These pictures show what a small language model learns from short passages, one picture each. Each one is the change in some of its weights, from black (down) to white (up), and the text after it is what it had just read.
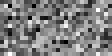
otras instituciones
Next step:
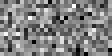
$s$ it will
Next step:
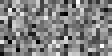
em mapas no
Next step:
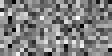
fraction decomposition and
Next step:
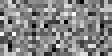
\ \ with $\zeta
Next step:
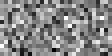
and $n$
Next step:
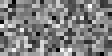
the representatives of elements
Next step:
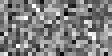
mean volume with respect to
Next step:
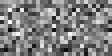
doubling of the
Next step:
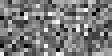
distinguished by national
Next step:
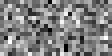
that, for $i
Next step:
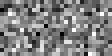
the analogous result in
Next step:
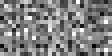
Moreover, these polynomials are
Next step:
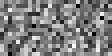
the work up to this
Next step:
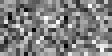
marchés. Par
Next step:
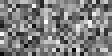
fan sohalarida
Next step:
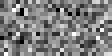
struktur yang
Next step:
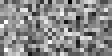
r*r$ for
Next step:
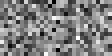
of element wise
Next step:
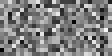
suitable of $p$
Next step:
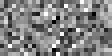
length have not to one
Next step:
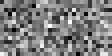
precisos, no
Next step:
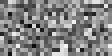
be a commutative ring.
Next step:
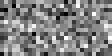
prolapse in
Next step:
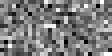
6 İskit,
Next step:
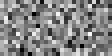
$f$ is a
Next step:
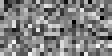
tecnológico para
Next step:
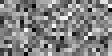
e. Mata
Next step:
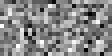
in the definition of the
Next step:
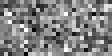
e$, where the
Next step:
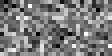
the following well known alternative
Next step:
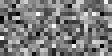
methodological provision
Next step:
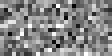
Nota-se que
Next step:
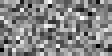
nooit exact
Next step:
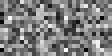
of described algorithms
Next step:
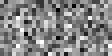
in variance increases as
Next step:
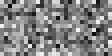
a probability larger or equal
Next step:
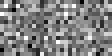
\forall r\geq
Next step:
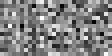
do místa,
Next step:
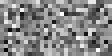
can be found by the
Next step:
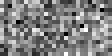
para población
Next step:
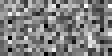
dx < \infty
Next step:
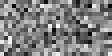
{\em even}
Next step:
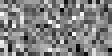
polynomial if $A$
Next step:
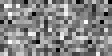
\geq h(x
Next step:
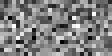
va funktsional
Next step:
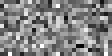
all $(\ell,
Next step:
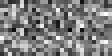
в детском
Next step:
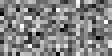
then there holds the following
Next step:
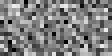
$n \ge
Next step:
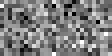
root of unity:
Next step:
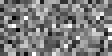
espace affine réel
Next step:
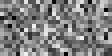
de contrafacere
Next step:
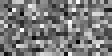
effectiveness: an
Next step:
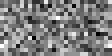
Язык и
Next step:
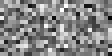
speciosa* was
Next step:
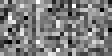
progresso da
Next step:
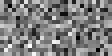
producciones afro
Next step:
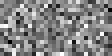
anniversario della
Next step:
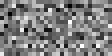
below, localizations
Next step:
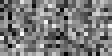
outras revisões
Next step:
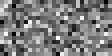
необхідність дослідження також і
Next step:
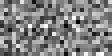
ommaga keng
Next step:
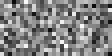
polynomials are given by the
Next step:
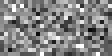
для n = 8 и
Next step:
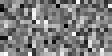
this process continues
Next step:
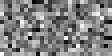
maxsus ot
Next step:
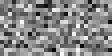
holda umumiy
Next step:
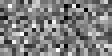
désigne la
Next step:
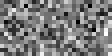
two computations.
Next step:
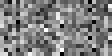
системы и умение
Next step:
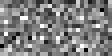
потенціал для
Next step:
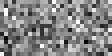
linear and continuous, and
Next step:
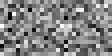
personne est-elle
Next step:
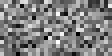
uchun nimalarni
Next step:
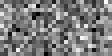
^{\vee }\vartheta
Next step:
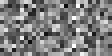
matrix solution of the
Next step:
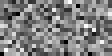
to duplicate for
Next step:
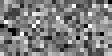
entre mulheres
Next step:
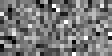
uma mudança global
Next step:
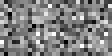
applications to random graphs,
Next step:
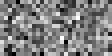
last assertion, whose proof
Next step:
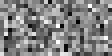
range for $M$.
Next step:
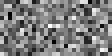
population, and
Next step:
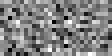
We also point out the
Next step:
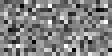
spaces---that is,
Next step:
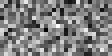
common multiples.
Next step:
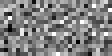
viruslar va
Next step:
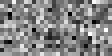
o que lhe
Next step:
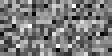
improve certain norms of
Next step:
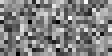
music pedagogy of
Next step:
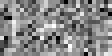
técnica descrita
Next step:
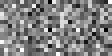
such that for any
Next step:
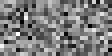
to Clinic.
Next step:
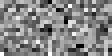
level $\ell$ from
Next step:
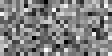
$$ \medskip Now,
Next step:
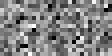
sujet de
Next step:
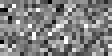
that $\st {\cal
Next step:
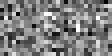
we could unify just
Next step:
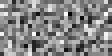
S\to S$
